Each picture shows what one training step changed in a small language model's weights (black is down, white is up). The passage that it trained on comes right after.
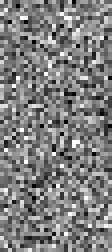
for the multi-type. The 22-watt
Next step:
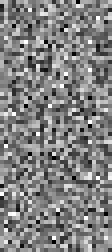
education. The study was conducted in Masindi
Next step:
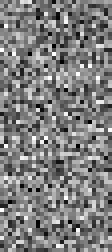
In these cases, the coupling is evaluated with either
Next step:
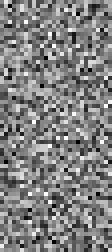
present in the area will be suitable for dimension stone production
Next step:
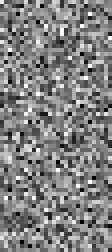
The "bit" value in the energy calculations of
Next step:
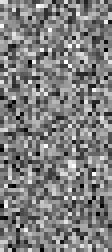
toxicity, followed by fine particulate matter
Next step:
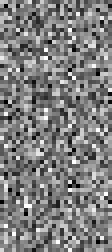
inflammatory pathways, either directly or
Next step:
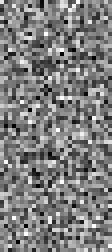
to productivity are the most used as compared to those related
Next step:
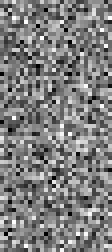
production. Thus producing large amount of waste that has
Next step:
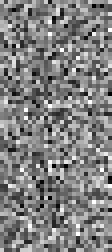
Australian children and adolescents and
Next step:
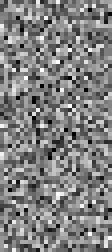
would also be narrowband and equal to the
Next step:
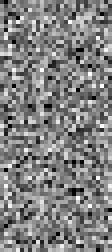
Gene electrotransfer (GET) has
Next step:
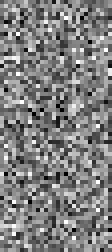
group on “Measuring, simulating and
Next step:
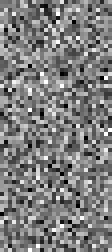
in space nuclear power since 2002. She
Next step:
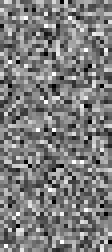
the thematic subsection «Guides
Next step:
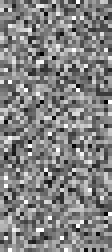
Kaur², Harjinder
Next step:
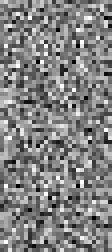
2-Panel A presents results from panel fixed
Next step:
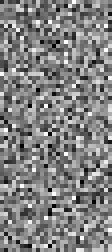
under the implicit assumption of classic model
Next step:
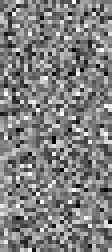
interactive video search engine that integrates several
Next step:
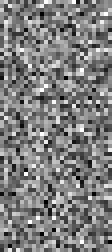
in Wien, Serie B*.
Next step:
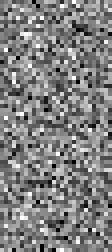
for internist physician, patients with abdomen
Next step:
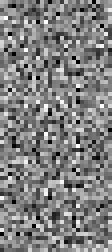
Proposed BBO algorithm has been applied for
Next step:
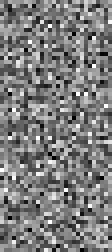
the fact that over the past 15 years, the amount
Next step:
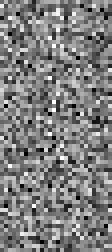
Wonderland", which is loved by children
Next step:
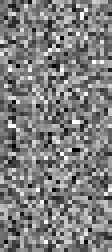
AO, HUNYINBO
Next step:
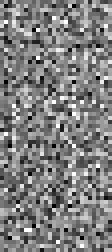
reflux for about 6–8 h. After the
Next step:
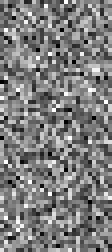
to user, in case if the user ask for particular product
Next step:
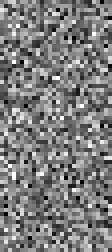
test and the mode II, end notched flexure
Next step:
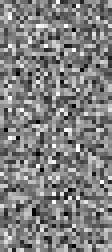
VC financing; the Criteria and investment
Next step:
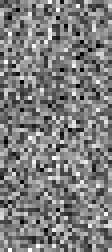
in (5) allows for inharmonicity in
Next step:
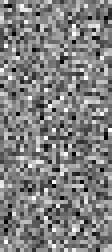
assures the people in distress "the Lord will
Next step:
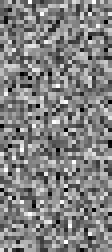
Conclusions This report has presented the online presence of
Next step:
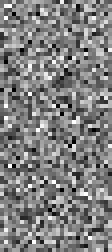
the analysis 2. using ci (context
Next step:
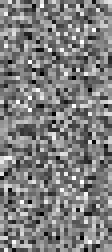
all residuals are drawn from a population that has
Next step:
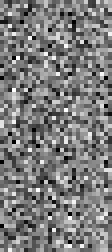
and French Decree 2013–118 on the
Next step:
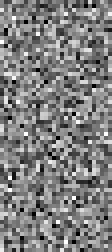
the parents left behind cannot take care of
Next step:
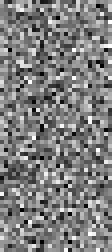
or alloys [48], are as well active in
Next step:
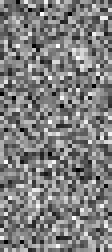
to be a source of vegetable protein in the development of
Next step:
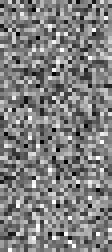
out a robust analysis of the trade reforms effect
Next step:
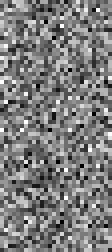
series. Therefore, it can be concluded that as the
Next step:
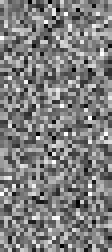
a study conducted in rural and an urban areas of
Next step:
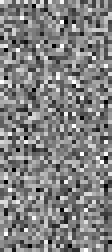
Safety Family Planning Uniforms
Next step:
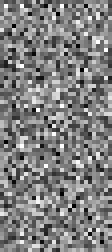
a literary text as fantastic in
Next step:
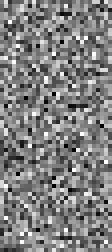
trained, sequences are then presented in random order to
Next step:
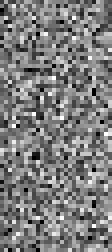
for each cell and a pressure difference is imposed between the
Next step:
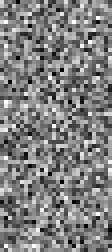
result, the population's interest in keeping their
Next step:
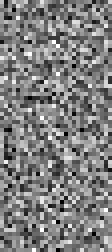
for effective learning to take place. One of the recommendations
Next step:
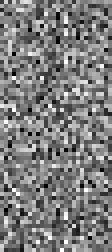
In this context, the researcher must follow the following basic
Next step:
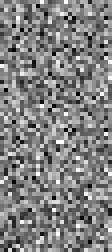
intermediate pupils in Kapual
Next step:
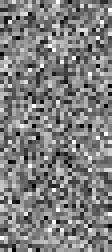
of briquettes = 69.80
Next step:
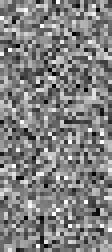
the present study, this time frame can be considered as
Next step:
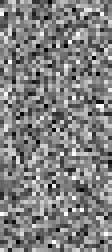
search syntaxes related to SRUS and
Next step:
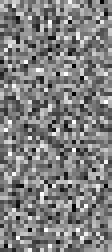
including NAM ,G77 ,ISA are crucial in
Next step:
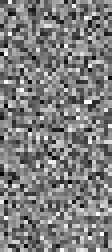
the EECs are being served to the primary
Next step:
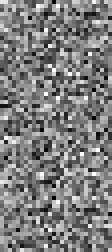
fast customer support, and low prices, which
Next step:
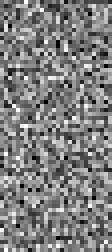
In this context, ML will be the key
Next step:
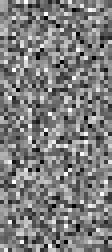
so much with the exact level of serum iron
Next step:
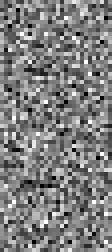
from ANSYS are less than that of the
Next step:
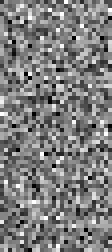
can be readily absorbed through the skin,
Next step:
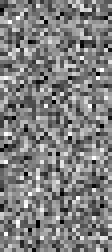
running our tool. These files should be generated in
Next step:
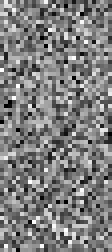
demographic characteristics of the sample on page 5,
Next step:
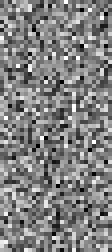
needed for Step 7. Do not include the following
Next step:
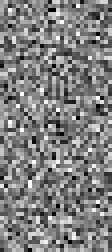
ownership (SoO) with the
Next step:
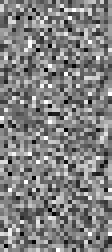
the European Council of Doctoral
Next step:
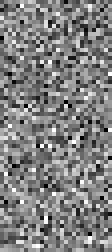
investigate the effectiveness of insect trapping in the context
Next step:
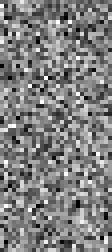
aggressive to the pipeline surface and they must
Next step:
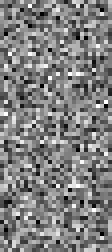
shown that in term infants, young age is
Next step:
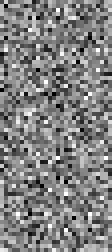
(120 d) were drill-seeded
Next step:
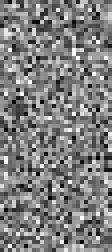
Competence Gaps and Standardizing Roles in
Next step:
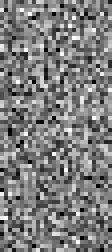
positive relation between consumer's attitude and purchase
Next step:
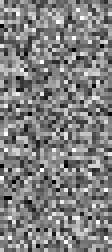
your \mathbf{B} estimates. ⁴ If
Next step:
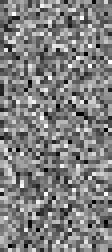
1) Define the parameters, allocate the
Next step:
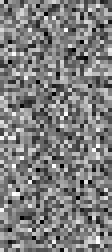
it. This means that the universe is not
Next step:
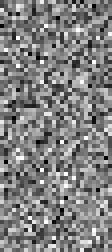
number of paths used to describe an entity
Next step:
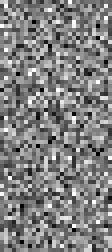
Language Processing* Pearson New International
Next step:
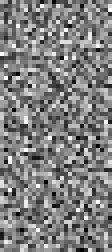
who are interested in communicating to the larger
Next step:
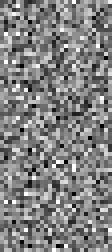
Rpm Master's Degree Student,
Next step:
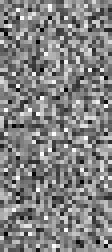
machine bed for tubular braid is
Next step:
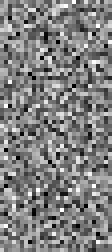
was derived, and tensile modulus
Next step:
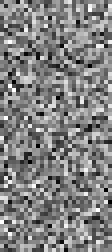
determine the AFO's overall importance level. However,
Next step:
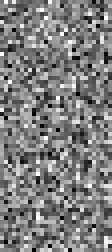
to mutation or recombination.
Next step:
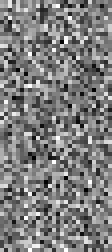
of integrity, accountability, and justice in political
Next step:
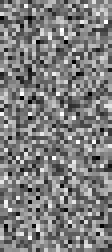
This file contains *Ruellia*
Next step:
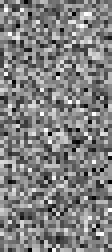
fountain at the U. S. Naval
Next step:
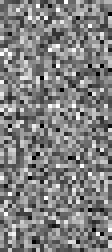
K. Pathak* and Pratibha
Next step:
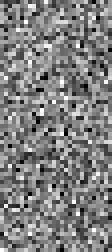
because the content of Neem's leaf of
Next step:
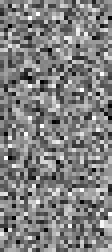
this latter function by so-called
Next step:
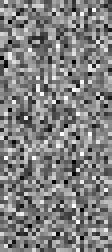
DD Month YYYY) No.
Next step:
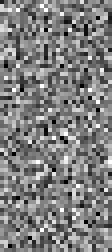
conspiracy theories, democracy,
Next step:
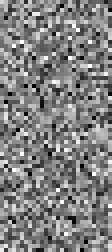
Colorado, USA. ³
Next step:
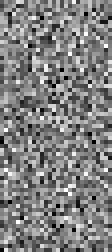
these protocols provides video, audio, data
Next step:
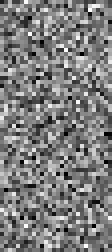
was the estimation of the water demands that would be
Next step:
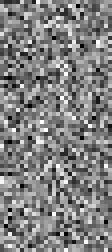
IT'S TIME TO MAKE
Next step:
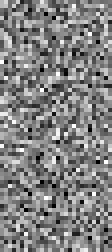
young people to face future challenges, including the
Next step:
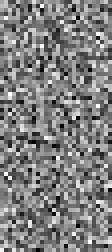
library provided by MathWorks. After
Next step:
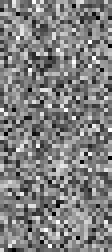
alterations in the stimulation area were
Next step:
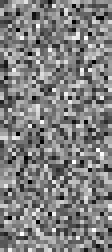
method in Eq. 11 and the strength ratio in
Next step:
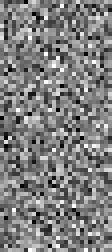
many problems in relation to biofloc fish
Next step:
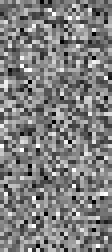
it is one of the fastest similarity measures.
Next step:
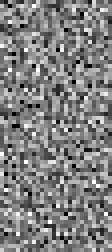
This LFAM has been selected to integrate
